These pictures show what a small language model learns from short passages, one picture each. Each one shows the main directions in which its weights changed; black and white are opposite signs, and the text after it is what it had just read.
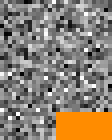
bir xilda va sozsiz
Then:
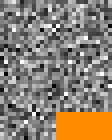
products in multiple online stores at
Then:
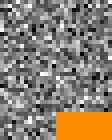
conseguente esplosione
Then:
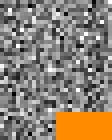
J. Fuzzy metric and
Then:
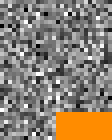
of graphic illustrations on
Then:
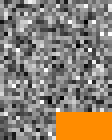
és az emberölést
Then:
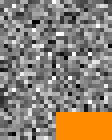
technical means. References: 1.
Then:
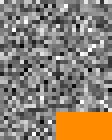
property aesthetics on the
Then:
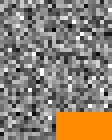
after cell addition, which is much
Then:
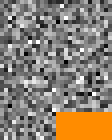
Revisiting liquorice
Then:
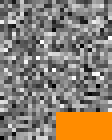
useful models of science need to
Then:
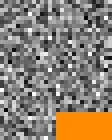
relationships, and attitudes based
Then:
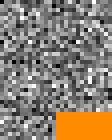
TBI Holdings, Victor
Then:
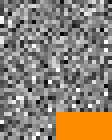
быть использованы в
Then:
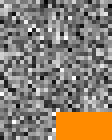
arms - Jacket/Hoodie
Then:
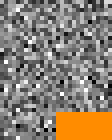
интерактивные методы
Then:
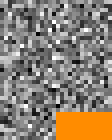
“Nukus” EIZsiga
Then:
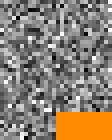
Perícia Ambiental
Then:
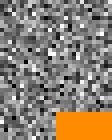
atribuíram ao Taiti
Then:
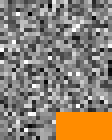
to existence and collective identity,
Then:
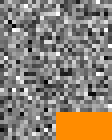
est l'alternative si l'on
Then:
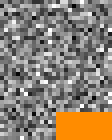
diversity and acknowledges the
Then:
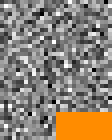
software implementation in the programming
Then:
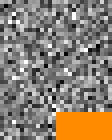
capital, total assets and average
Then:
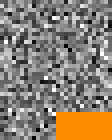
Colombia se pueden ver
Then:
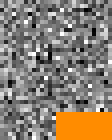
Living Qur'an to explain
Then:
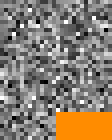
exister. Lorsque vous
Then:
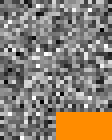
sua admiração pelo
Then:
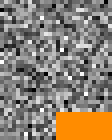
from the waiting list; he
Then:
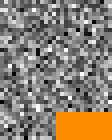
Bilim ve Teknoloji
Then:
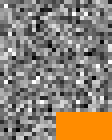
asaridir. Tarixiy
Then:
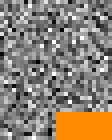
a specific energy carrier. The
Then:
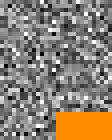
Trust in Food Safety in
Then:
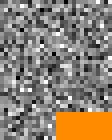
prescribed antibiotic in
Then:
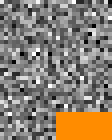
Land use refers to the surface
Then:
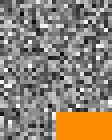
A_t is not applied on i
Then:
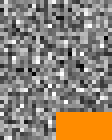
субъектив омиллар ҳам
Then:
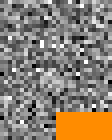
hence the objective of the present study is
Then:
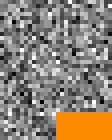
das ferramentas digitais na
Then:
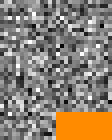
à d'autres places
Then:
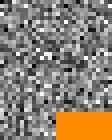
Em caso de falta,
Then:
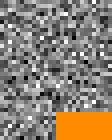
with image processing software.
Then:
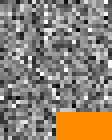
colleges within the state.
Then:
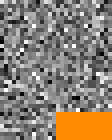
of Research Management as a valued
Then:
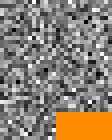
generated from the power stations over long
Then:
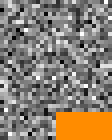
est économiquement ou socialement
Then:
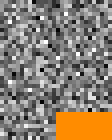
situations and objectives, as
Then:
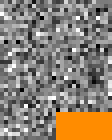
which secondary antibodies were
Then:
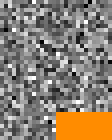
a result of these blows, the
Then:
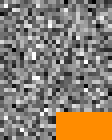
2. Fixation types and pins
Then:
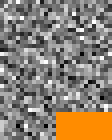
analiza a nivel provincial a
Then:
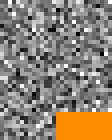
spurred a plethora of
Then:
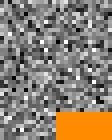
ABSTRACT The contribution deals
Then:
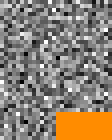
Shifting World, OECD
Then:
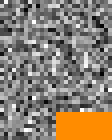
of regulatory uncertainty,
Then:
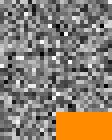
neutral level. The presence of
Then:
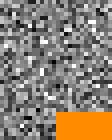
abilities is moderate and positive
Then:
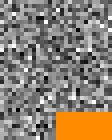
the newly developed and existing
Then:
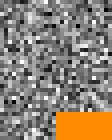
історичних даних для
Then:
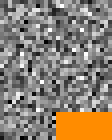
[5], направленная на
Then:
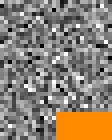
ko`rinishlari va usullari
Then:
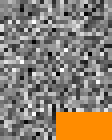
г на добу; моно- і
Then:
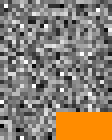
Rasm -2 1. Tülay
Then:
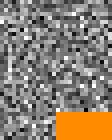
improves the efficiency of the system.
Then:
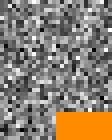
contratação e transferidas para os
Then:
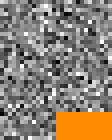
data, essential for data-driven
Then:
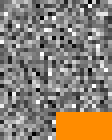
relationship between codes and metaphors
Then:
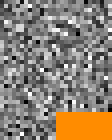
aim was to map the CSR
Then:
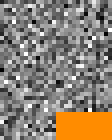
AB, ES; Methodology:
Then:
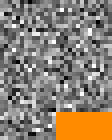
ionic size of strontium
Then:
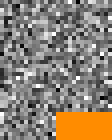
resources led to either sounds
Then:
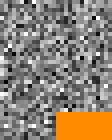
et 0.6 pour l'anneau
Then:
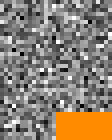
within seconds (Houghton
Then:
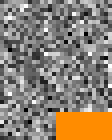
en cuenta que, para llevar
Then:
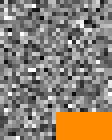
Коли жінка виходила
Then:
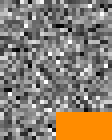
prioritizing these opportunities.
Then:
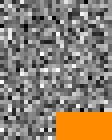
find non-negative vectors
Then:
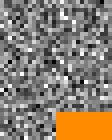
ve zamanın değişen
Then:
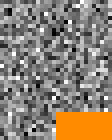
M. Friedlander]*.
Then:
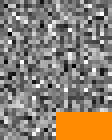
prepare children from rural
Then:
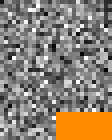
Orienteering matematico
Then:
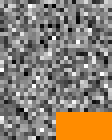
D30 1 Stable at least D30
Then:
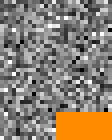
truncation error analysis shows that the
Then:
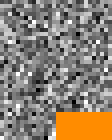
“false agreement” (see
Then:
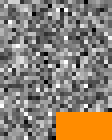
dia dos alunos. Este
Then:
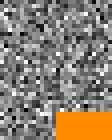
рибою знаходилась
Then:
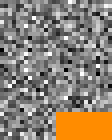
in the etching solution (100
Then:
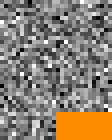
of elasticity of the studs as
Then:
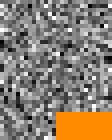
many diverse and alternative
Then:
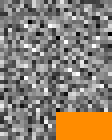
technique with a 20G IV
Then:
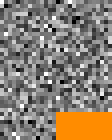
with 10% fetal bovine
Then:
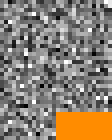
konsullik muassasalari
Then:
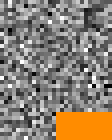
ОВД Республики
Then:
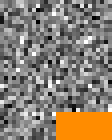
заостряется необходимость
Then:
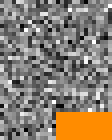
Therefore, the specific terms of use
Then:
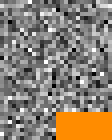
Asian khanates and Russia in
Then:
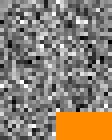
ta ishchi kuchining biri
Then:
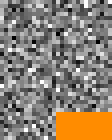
los inmigrantes europeos
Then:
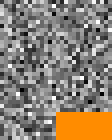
qator huquqiy va amaliy
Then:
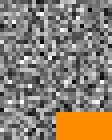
o nociones espaciales que
